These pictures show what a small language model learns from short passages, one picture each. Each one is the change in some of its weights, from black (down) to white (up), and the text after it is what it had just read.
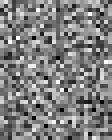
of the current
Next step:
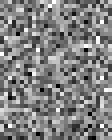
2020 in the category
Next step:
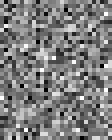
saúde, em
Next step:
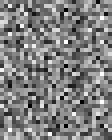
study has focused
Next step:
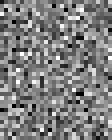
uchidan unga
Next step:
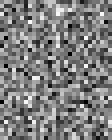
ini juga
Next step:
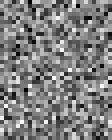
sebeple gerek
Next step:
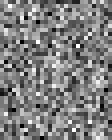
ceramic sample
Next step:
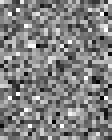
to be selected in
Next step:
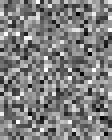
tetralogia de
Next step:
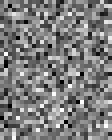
Taques), Las
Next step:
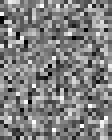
middle energy
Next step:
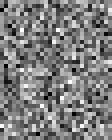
popular culture.
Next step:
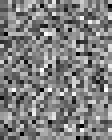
above stock
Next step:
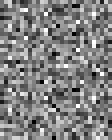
про Головного
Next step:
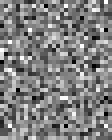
works have directly
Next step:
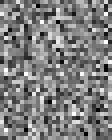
Bethel boat
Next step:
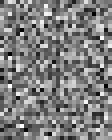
when viewed from
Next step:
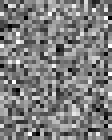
coupled with
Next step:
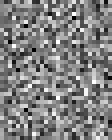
un modelo conocido
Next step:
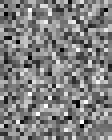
e Valorização
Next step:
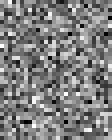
décrire des
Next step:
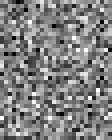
18: Use Case
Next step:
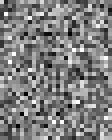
Este posibil ca
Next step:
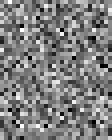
lower than for wider
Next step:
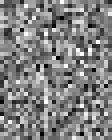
el Budismo,
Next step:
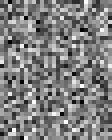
obliga a los
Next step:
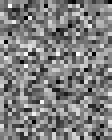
die Inhalte des
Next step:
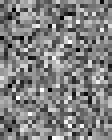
la propuesta de
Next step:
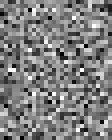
Moreover, the
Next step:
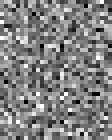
therefore part of a
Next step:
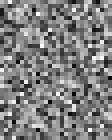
while human being can
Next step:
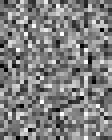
In, "Effect
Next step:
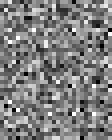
and developed. The
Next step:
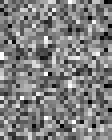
males was significantly
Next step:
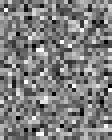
and internalized. This
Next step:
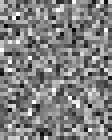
have shown that the
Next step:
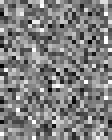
şekilde ve
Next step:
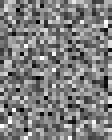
come nazione
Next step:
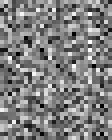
of a new method for
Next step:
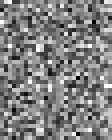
were in the age
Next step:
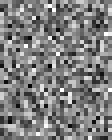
the cells could
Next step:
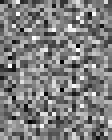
en ninguna de
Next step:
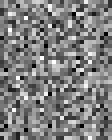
de pilotage
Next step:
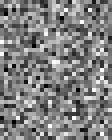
слова: нация,
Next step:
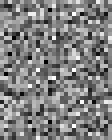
validez interna
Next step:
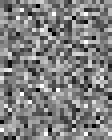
звернення до
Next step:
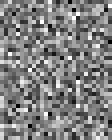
лицами и
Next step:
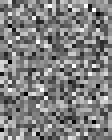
the main differences between
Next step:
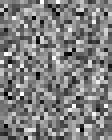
o Decreto
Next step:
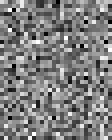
ook alleen,
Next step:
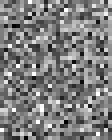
- Missing of
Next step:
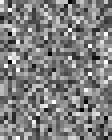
orientación hacia
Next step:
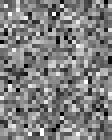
needy student,
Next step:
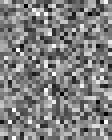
week; #
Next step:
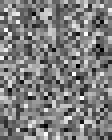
is V.High and
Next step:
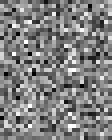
dos fundamentos
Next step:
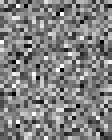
with a repetitive
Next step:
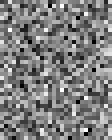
annually in
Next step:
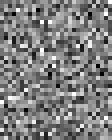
military base
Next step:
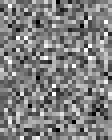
Author thanks
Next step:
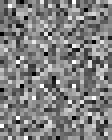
/ под ред.
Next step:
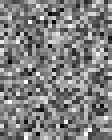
providing a spatial
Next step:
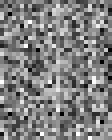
uma análise e
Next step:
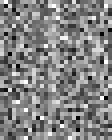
out to stabilize
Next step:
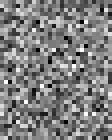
vanuit een
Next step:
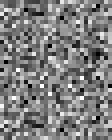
Basin //
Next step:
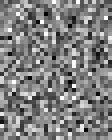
high efficiency.
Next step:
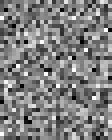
war crimes
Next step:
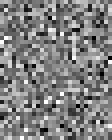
and natural sciences
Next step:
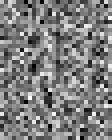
faults. To
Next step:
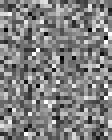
время, у
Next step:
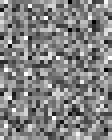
is not independent
